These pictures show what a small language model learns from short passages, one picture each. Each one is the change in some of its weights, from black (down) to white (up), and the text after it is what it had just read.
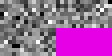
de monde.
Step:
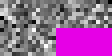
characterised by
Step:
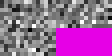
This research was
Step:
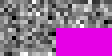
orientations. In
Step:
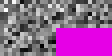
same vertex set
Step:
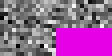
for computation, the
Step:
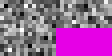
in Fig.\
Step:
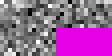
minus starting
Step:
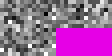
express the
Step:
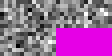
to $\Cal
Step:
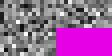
systems in terms of
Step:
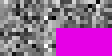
is dependent on
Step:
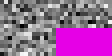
der gesamten
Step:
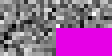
panels of their
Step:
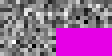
have $ \bar
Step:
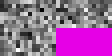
in the English
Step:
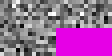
qilish uchun maxsus
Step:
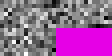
form. We may
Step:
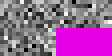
it can be shown
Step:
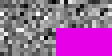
desenvolvimento de
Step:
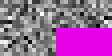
now associated with a
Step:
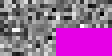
resolved down to
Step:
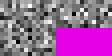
chemicals used were
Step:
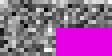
the polarization angle
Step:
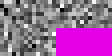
u uch turga
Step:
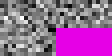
the cores)
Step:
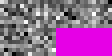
State University.
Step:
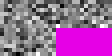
new particles that correspond
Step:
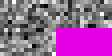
obey second order
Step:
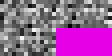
number of nodes per
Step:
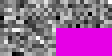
analysis of the data
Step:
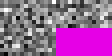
is fully ionized
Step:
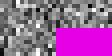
sprake van
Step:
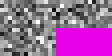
study appear to indicate
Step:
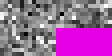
above. Let
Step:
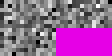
That the bare
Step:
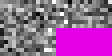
the kernel of
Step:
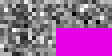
derivatives define an
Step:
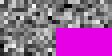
with the seed
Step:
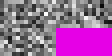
frequency relation and perform
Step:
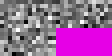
dispersion relation among various
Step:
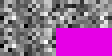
is not the
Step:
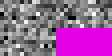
graded algebra.
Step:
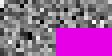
in TCV
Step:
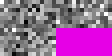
multiple convergent
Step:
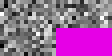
is not an element
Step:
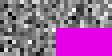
follows immediately.
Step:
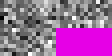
developing the
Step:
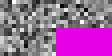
и может
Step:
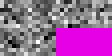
in the literature.
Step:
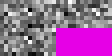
detection channel is
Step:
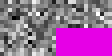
available for free.
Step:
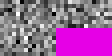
papers have been
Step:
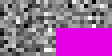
the electromagnetic
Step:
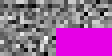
asocia de forma
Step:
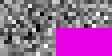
jump rates
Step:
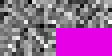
obtained. We also
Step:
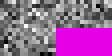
order. The second
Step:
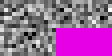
(and given
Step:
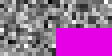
in situ,
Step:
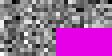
ética al
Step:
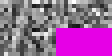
energy density,
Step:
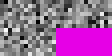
ta'lim —
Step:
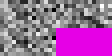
and suppose that
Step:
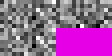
above theorem with
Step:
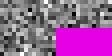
disparate levels
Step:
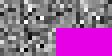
shaxsiy fikrlashni
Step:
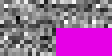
variantes en la
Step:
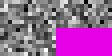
fixed point at
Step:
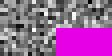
line width $\Delta
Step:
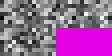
is reduced to the
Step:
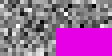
va ularni hal etish
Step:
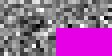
with smaller coupling,
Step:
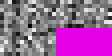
number of layers,
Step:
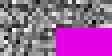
спины и
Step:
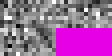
amaliy asoslari
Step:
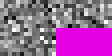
and count the
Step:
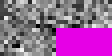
new. However,
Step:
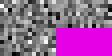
drive motion of
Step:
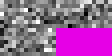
the transitions are
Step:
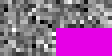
we examine
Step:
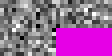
for professional
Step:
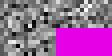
Ainda no
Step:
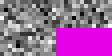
to guarantee the
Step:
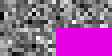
states of Co in
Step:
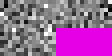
an element of
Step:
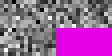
in the Chow
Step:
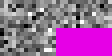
the spiral perturbations
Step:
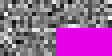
as evidence of
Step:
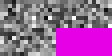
8, we find
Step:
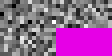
Doctor of Medical
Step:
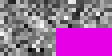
consistent with the mean
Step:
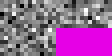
$\alpha$ and
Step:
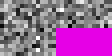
matched to
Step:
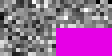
application of an external
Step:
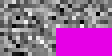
parameter is essentially
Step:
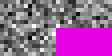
A}$ denotes the
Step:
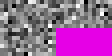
portal Mundo
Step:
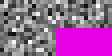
their seeds
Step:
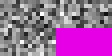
va LiDAR
